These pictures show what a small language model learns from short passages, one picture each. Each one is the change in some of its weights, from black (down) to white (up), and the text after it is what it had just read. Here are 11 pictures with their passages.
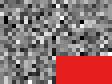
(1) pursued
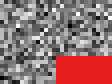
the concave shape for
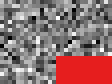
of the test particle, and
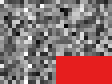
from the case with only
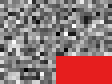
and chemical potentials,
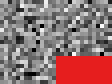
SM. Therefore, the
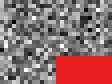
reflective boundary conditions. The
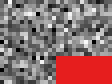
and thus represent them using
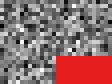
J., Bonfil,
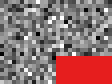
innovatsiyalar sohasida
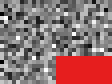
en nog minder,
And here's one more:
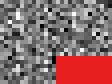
of martingale property.
